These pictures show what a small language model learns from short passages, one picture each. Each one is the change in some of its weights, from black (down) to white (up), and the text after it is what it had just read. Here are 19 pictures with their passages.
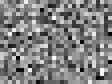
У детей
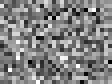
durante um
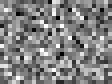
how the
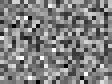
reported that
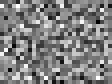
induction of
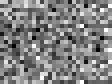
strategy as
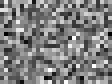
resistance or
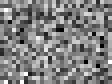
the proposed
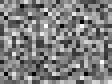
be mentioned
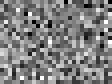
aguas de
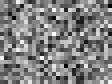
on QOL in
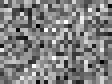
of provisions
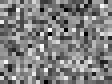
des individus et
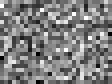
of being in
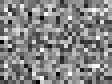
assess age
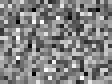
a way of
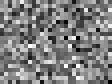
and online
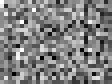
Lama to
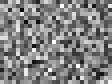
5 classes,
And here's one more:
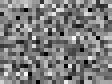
use of Vip
